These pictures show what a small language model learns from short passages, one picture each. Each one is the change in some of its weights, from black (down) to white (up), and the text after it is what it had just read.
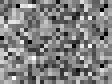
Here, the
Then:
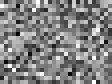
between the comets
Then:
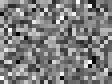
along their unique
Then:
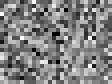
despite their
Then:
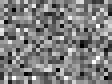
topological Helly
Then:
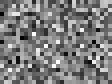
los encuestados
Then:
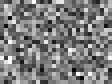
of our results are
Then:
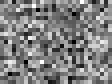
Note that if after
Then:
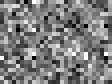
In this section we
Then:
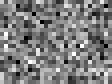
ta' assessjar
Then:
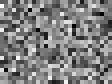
oracle using
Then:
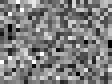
elements based on
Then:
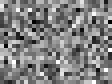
produção de
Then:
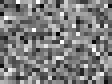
of lens spaces
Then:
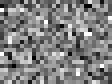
negative, then for
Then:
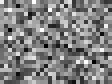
this analogy within
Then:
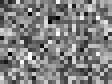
para isolar,
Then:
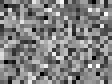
la sociedad
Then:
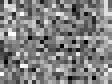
let us deal
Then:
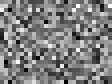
forme la plus
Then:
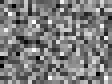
group of rotations
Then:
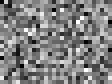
names are
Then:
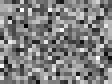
of iterations of
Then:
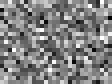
velocity, pressure,
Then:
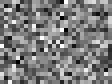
u šest
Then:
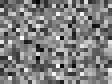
type I galaxy,
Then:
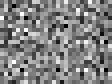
elde etmiş
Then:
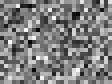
that the study of
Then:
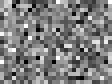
Weyl tensor
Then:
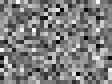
with results of previous
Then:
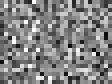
en présence de
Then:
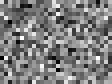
to have the
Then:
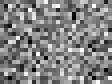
was proven in
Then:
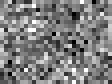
It means that if
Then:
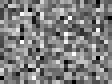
$f$ constructed
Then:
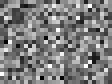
by the shape of
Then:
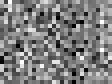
it does not indicate
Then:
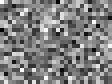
is a symmetric stable
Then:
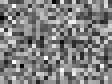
are selected to
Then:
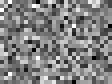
De Heus
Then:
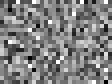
assistência social
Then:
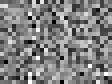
divisions and
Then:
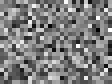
and the effects most
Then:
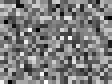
operations research.
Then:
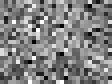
portion of the
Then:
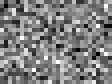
foi possível ao
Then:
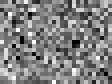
that filter
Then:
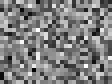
code using a
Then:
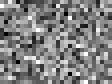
\} \subset
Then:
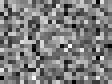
$f$ of
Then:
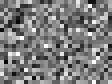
the slowdown
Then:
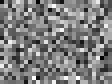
of time step
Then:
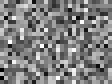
assumption on the boundary
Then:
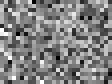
However not every minimal
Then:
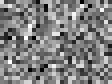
respectively. Then using
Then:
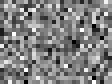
just shown that every
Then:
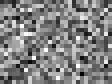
least the beginning
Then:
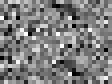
состав разных
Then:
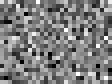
and module properties.
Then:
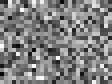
One only needs to
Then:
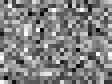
respectively. We will
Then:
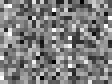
MFGs are
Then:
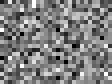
only if sequence
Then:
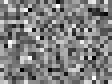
é utilizada para
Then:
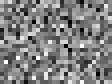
bilan amalga
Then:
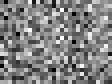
poset of
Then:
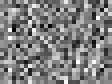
and that there is
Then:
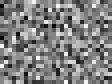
қилган ва
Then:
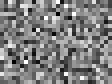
sido el
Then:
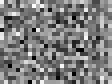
latter condition being more
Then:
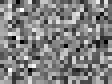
that flake shape
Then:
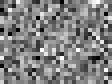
optical Fredkin
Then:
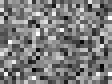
dependency of the
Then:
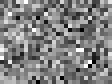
when the radius increases
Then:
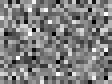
bom; uma
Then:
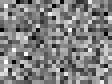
a região
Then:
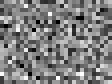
mais elevado
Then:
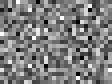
between two words,
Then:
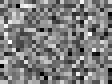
our notion, the
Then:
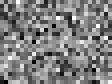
possível obter
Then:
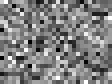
exists a nonzero
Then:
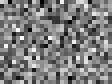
a photon with
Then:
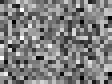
required to store
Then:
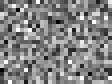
as was shown in
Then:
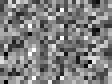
for the above
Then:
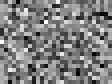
bias, achieving
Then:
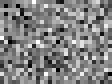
of irrigation
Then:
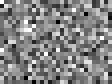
region number and
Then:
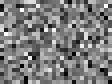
which transferring is
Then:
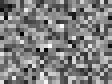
triangle case. Suppose
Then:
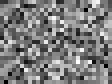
of the numerical
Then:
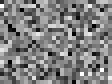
information, which means
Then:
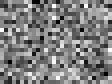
have an isomorphism in
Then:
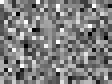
initial stellar flare
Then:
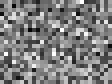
a short exact sequence
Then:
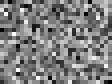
una relación
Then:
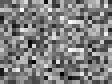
were to be
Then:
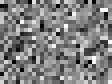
the exceptional
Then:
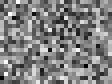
on the space of
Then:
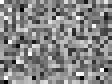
in gauge fields.
